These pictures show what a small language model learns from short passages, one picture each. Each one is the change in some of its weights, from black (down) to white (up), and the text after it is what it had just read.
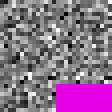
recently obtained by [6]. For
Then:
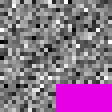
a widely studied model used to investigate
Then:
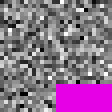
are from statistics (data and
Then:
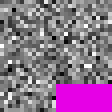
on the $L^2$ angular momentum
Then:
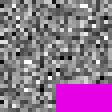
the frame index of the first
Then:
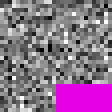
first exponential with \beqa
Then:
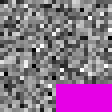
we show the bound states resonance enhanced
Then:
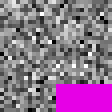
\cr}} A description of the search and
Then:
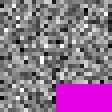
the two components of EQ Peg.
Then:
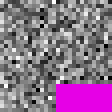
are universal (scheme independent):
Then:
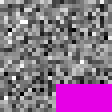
back propagation except the network is
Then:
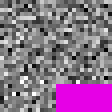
2$. Both algorithms are based on the
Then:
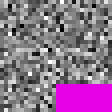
authors of this paper tend to
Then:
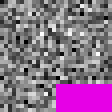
at the same analysis point on the water surface
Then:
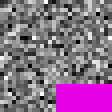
funding. It was supported by the
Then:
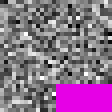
detected MNPs flowing through
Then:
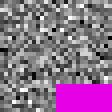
of the clump. Exhibiting
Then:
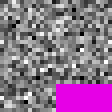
have shown that the routine search of
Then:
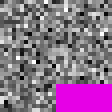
of optimizing the detection strategy
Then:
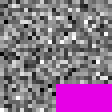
Sn sites (4$c$
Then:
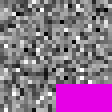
Research Fund of GUCAS
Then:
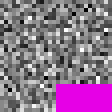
Clinical Priors}
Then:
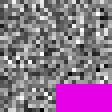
channel code vs. multi-user
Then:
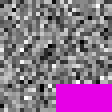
this technology, even if tested on
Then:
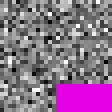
Using the surface gravities to express
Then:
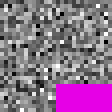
decay width of the Z boson show that only
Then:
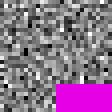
viable alternative to real data
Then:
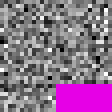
matrices \( \mathbf{E}\in
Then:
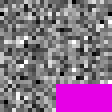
constant $R_C$ from an estimate
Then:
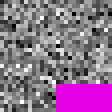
are indicator functions equal to 1 in the
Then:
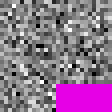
an obstacle: a term like $
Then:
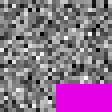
Hence passive particles form the
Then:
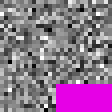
nickel alloy reinforced
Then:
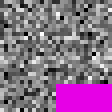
and Physics, Charles University\\
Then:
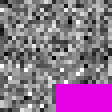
smaller than the atomic dissipation
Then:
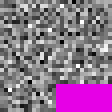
human health and disease.
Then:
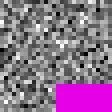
technology. Within a simulative performance
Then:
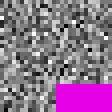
submitted as a Conference
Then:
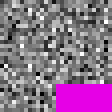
can comprise up to 80\%
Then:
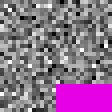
parent nucleus relatively to the
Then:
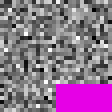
two factors: 1) the effect of
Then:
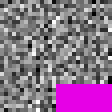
condense in the core of clusters
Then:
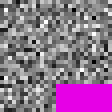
elimination of $M_y$
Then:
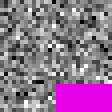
more effective heat removal from the
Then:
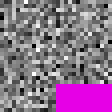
where $\theta$ are the weights and
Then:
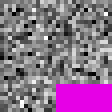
The left plot is outside the moat
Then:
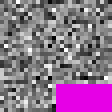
discussed in the preceding section at fixed
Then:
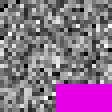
result in detail. Since our construction
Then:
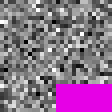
from one spiral arm to the
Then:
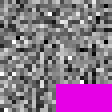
This giant mismatch is
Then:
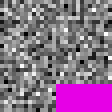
with a variance of 0.001 as
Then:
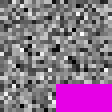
clinically localized cancer and
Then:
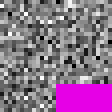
enter the core-collapse
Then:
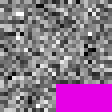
with equation \eqref{equationE}}.
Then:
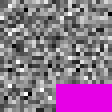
context of nanotechnology.
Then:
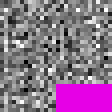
characteristics may influence the mixing
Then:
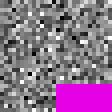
wish to point out that a solution within
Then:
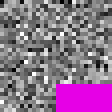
in various transition metal oxides.
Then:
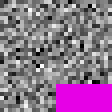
only if the initial thickness exceeds
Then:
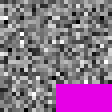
number of symbols $|y|$ in
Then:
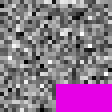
the cornerstone of transaction
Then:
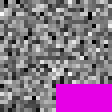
off-beam case. The agreement between
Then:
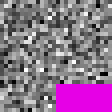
is now a linear second-order partial differential
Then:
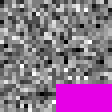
as indecision, perceptive
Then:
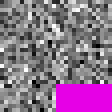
to the nonrelativistic one. This
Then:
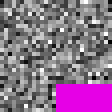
for Visit 2, which includes a
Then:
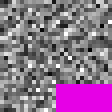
repeating with the just merged
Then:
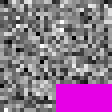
perhaps, in our case), then
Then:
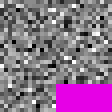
configurations are solutions of sets of ordinary
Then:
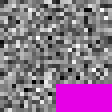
only definable subsets of
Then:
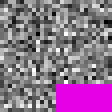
absorption peak of AF-mode measured
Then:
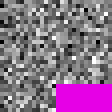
by the EOS. However, during a
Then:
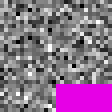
TSSs are visible only in the
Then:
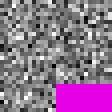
a relativistic component via the process
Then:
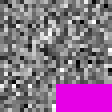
were written in a rather systematic, but
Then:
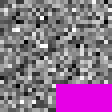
density maxima after about 2.5
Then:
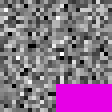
stellar wind would affect the angular distribution of
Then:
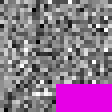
be played, contradicting
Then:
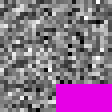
PL measurements. In Figure 1b,
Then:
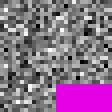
core. We find that the frequencies of
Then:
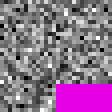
largest amongst the three sources discussed
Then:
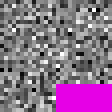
$\mathcal{N}_{\rm f}$ and
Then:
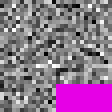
the DRB source region, where the weak
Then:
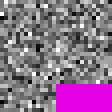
of Aeronautics,
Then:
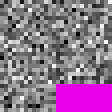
many bandgap widths in previous
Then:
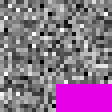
In our setting, the number of measurements
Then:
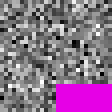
magnetic field (solid line), the diffusion
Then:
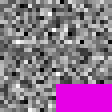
E} \sim \Psi/{\overline
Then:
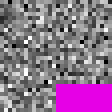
the basis states and the operators can be
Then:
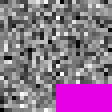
students represent and communicate the elements
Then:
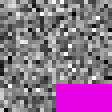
\textit{not all rotating
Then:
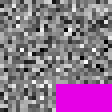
the movement is diffusive,
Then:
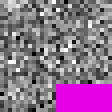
\hline \textbf{FQPE
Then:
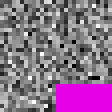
superalgebras via a duality
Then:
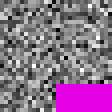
case for the bosonic string. This paper
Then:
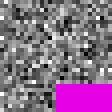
phases elsewhere -- in transition metal
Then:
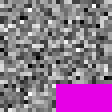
QCD chiral phase transition obviously
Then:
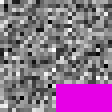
M.K., Germanium
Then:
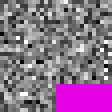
couplings are generated from the Yukawa couplings
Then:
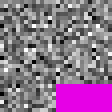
$b\bar b$ production cross section
